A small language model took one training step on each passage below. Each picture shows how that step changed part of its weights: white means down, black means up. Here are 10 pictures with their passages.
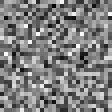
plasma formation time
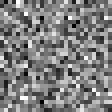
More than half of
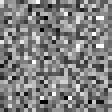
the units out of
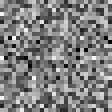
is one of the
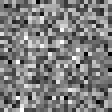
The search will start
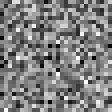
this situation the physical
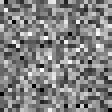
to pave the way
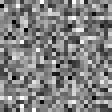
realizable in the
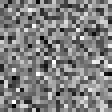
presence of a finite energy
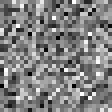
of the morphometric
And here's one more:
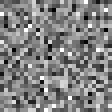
partial profitability
